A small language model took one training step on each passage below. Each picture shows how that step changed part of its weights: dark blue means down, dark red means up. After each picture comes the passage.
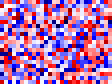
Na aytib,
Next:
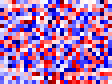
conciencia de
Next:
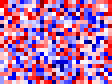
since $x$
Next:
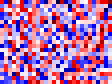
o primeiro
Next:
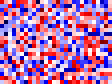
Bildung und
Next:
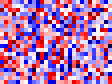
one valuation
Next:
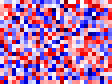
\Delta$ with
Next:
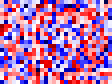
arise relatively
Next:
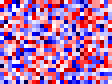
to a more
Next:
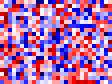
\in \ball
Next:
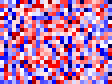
bilan bog‘liq
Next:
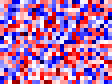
exponential defined by
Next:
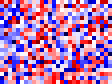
particular he was able
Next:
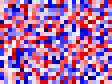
is a sequence
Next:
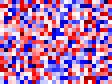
We now prove the
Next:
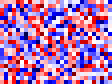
as décadas
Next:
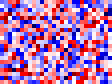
the volume of block
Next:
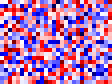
In summary,
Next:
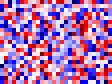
two components or to
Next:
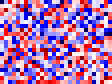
aos PA
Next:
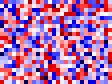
может привести
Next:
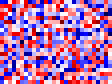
automorphism of ${\cal
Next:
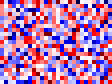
hope to
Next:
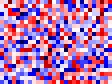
para o processo de
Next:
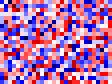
the billiard
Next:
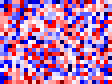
schedules used
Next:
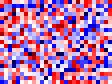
horizontal domain $\Omega
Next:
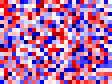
$x \in
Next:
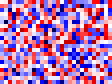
under study.
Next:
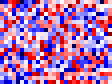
en cuyo
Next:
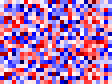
canonical connection and its
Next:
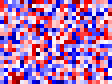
near the boundary and
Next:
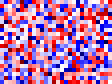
sake of
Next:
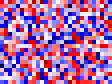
in the end we
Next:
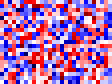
If on the
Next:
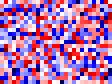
its connection with
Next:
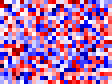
consider the shock and
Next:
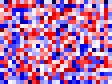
tajribalar orqali
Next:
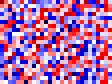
the algorithm itself.\\
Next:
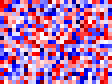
to the ordinary
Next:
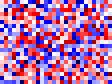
bir turi
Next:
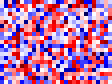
dalle elezioni
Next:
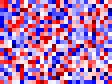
in coordinates.} Let
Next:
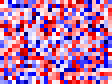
las estrategias
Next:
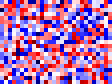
a ring for each
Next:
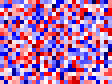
with 5 leaves,
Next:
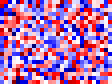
a probability density
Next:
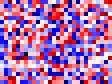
al solului,
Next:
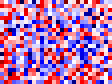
a \cdot x
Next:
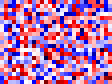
University Press,
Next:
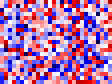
the maximal totally
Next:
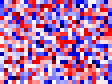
data ruangan -
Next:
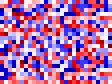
easy to see that
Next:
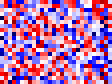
satisfies $\lap p
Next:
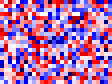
is the empty set
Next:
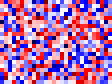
the legislation
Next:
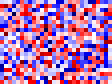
complex leaves has either
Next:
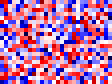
stabil dan pada
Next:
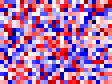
Cauchy temporal
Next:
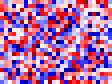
\\ &\leqslant
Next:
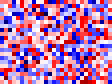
texnologiyalar asosida aniq
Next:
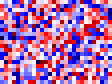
of the most
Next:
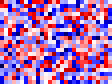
describes the
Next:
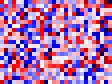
- Plus de
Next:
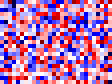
Numerical results
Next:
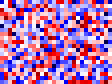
the two nonzero values
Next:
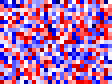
Далее в
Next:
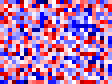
\times q}$.
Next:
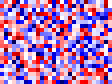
acidity to
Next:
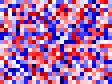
an example which shows
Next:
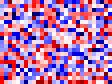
is obvious. The
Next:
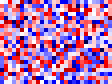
va nominal
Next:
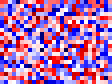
the product of
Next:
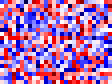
interesadas entre las
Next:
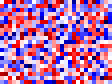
possible solution of
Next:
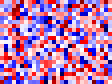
de clientele
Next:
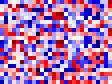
com dados
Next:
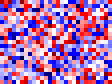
deduce from known results
